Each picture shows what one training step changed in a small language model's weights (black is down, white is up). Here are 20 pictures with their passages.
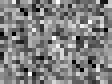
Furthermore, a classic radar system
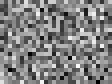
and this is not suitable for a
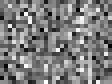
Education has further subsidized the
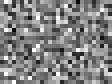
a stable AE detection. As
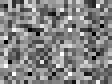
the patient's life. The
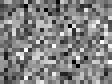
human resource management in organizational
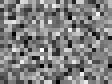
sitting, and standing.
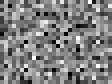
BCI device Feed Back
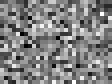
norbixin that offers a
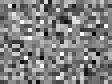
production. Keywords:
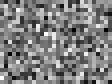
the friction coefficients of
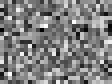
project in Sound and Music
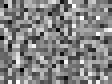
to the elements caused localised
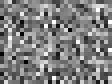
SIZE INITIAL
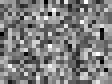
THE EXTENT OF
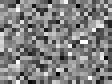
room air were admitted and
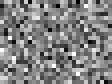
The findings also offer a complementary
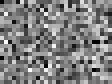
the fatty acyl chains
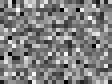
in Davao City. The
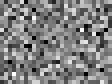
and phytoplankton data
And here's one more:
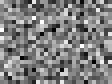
method. Changes in fiber
